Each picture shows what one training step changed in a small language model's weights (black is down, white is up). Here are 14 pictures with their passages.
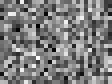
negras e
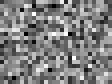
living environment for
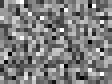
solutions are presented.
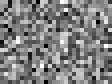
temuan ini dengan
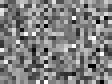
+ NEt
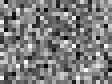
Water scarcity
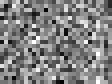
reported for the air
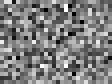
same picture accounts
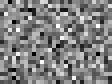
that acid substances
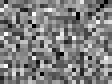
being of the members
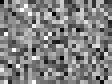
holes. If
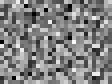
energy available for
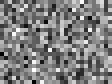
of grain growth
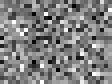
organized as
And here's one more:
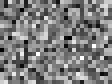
may be explained by
